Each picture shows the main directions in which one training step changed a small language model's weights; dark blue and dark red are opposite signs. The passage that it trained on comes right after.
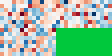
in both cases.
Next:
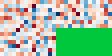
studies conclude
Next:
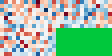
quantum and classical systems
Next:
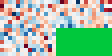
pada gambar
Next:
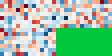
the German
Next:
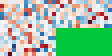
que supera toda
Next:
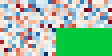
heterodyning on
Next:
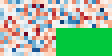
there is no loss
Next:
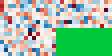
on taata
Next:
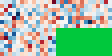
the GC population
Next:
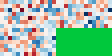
praticamente toda
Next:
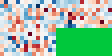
combinations of
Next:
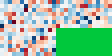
dark matter. }
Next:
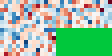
most common experiments
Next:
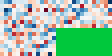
from experimental estimations
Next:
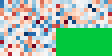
indiana à
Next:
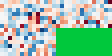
where a reliable
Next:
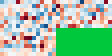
qualitativa, com
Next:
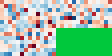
how multielectron
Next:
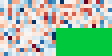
arda iki
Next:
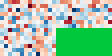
L)$, with
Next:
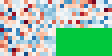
از مدل
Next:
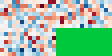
usual sharp
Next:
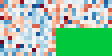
indicating that more
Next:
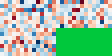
two lines containing
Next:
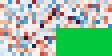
contando com
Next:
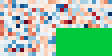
el fin de
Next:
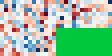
the possibility of
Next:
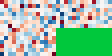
revealing the
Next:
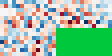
It is clear from
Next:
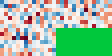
la empresa o
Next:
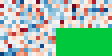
em uma revisão
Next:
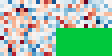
are given by
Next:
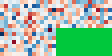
(see also
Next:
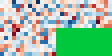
is due to the
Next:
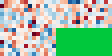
ponendone il
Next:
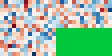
up- and
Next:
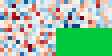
Dil ve
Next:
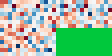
concrete implementation,
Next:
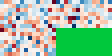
darajasi bilan
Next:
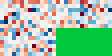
dalili sifatida
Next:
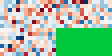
with $\alpha =
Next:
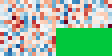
stock, simulation
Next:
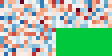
particles. The most
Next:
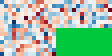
of the system
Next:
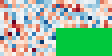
of the optical modes
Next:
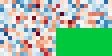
data is among the
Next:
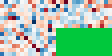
het sociale
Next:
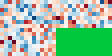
deve ser baseada
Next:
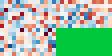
to explore the
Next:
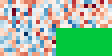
a tool in
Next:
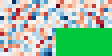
we use to
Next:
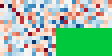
momentum and kinetic energy
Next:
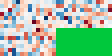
is determined so as
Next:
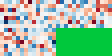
$\Delta r$
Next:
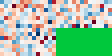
і розвиток
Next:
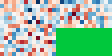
to account for plasma
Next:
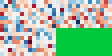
the strong interaction,
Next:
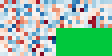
parameters in such a
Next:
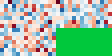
the level of
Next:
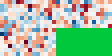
a Maud
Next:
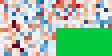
of quantum effects
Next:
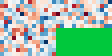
including the critical
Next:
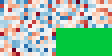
baseline fraction of
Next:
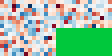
At the end of
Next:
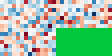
pode ser ainda mais
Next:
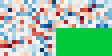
Formal dan
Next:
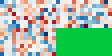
excitation of the
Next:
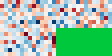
Let us proceed
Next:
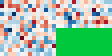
pendant 7
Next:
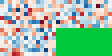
particular value of the
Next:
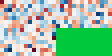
the bulk of
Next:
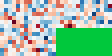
is one of the
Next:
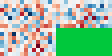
can also be generalized
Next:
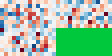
simply valid also for
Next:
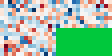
The framework preserves
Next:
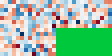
simulation time, this
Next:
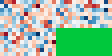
data or data
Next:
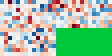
borish uchun muhim
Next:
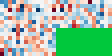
the target source model
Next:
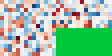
select this algorithm
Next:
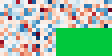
від сильного
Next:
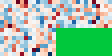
los sentidos que
